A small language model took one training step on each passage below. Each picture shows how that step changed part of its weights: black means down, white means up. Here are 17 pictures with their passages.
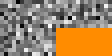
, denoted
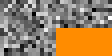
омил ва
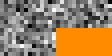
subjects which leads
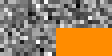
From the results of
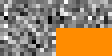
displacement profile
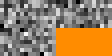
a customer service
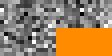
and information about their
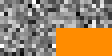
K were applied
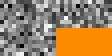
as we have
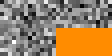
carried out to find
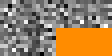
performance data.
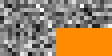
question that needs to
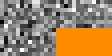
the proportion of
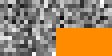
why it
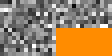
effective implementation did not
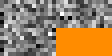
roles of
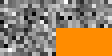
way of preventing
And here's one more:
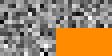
finding an
